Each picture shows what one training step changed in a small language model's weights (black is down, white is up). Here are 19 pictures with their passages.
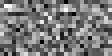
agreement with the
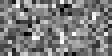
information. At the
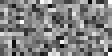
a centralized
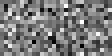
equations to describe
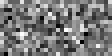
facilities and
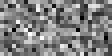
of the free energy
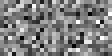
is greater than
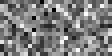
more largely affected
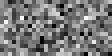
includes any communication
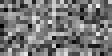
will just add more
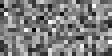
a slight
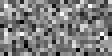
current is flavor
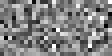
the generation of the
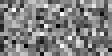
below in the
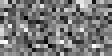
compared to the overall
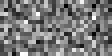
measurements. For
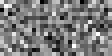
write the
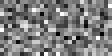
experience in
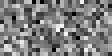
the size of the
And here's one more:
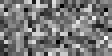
in the public
